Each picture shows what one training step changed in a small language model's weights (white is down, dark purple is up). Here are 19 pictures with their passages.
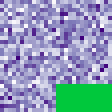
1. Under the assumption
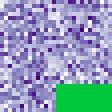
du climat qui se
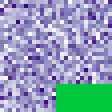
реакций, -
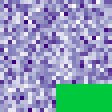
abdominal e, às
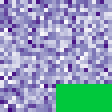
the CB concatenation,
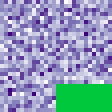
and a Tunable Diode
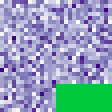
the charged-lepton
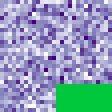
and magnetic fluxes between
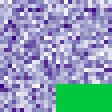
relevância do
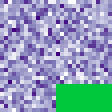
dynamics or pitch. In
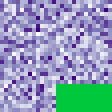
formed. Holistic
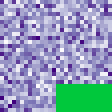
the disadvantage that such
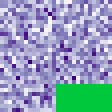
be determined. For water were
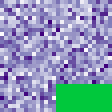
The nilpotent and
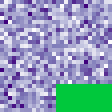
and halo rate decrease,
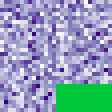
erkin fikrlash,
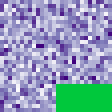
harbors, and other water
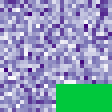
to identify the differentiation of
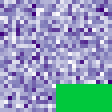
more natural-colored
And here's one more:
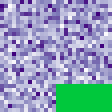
a vector field is expressing a
